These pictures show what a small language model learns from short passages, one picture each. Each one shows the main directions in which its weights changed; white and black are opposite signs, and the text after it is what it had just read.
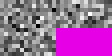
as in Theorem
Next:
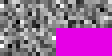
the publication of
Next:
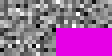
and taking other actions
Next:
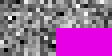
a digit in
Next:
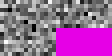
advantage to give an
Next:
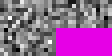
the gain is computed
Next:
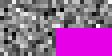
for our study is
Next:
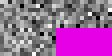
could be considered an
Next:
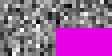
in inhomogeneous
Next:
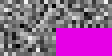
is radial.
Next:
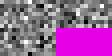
i \neq
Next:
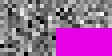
cool at
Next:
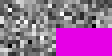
a layout suitable
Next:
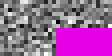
systems to a given
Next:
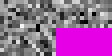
then this component must
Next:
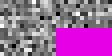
find that $$
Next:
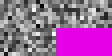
in venous
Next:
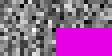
guidelines. The
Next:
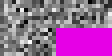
energy functions to
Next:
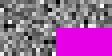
course all of the
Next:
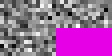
may assume that
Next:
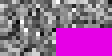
the same format
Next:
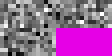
can substitute Theorem
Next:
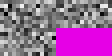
strong impact on
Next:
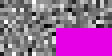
Status of
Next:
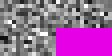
accidents from
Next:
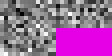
to generate and share
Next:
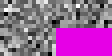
example. However,
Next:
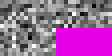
stated that there is
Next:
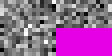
$$ and hence
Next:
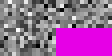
organizational functions.
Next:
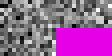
culture resisting dominant
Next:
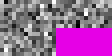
this section, we
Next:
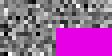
become a valuable
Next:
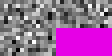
in making informed
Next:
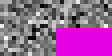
Nigeria Limited
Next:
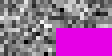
Combination of
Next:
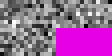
words, $$
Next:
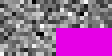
joint revealing
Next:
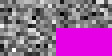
proved here are
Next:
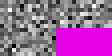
supported through growing international
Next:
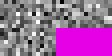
the drying rate
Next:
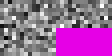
expression is used;
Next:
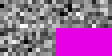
is solely
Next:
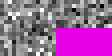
and plant population density
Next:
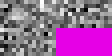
random effects, for
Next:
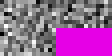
is a regular ring
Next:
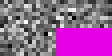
properties, aging
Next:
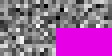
and Three
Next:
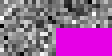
Access to
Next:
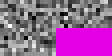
is not needed for
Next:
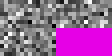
inductive construction that
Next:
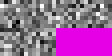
the table, an
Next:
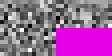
out of date
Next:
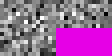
& SAME
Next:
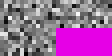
in the case of
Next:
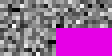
changes in, or
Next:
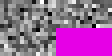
Any chain algebra
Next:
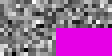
worth noticing
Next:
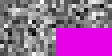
and study Galois groups
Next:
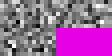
the capability of
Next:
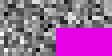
were detected with
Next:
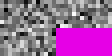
Classical Assumption
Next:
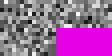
main contributions of this
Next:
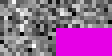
to think that the
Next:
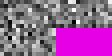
the column subset selection
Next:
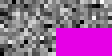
hospital namely
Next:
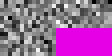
of the module
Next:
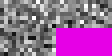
thresholding constant
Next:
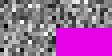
More precisely, we
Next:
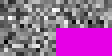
different from the one
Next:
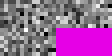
with continuous first and
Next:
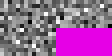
and that of second
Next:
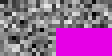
approximate groups may be
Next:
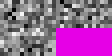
is an interesting fact
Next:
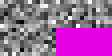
the closed-loop
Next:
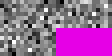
generalized Leja points
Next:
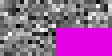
approaches to understanding and
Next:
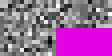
activities in these urban
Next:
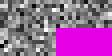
on policy.
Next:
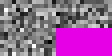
conservation for both the
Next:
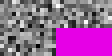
the total consumed
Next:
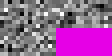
between rural and urban
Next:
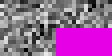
bank loans
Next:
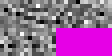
firm that
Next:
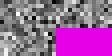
other hand, it
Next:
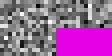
Suppose $\omega$
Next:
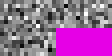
in thickness and
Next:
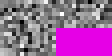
$\mu$ contains
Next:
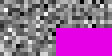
and Environmental
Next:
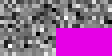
at page bottom
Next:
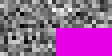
solely for
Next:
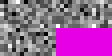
cradle to
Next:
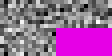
So for the case
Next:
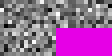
course, in order
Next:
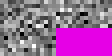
such that for any
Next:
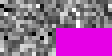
have indications for
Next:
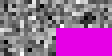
number of basis vectors
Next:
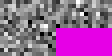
Variables R
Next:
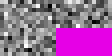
may be found in
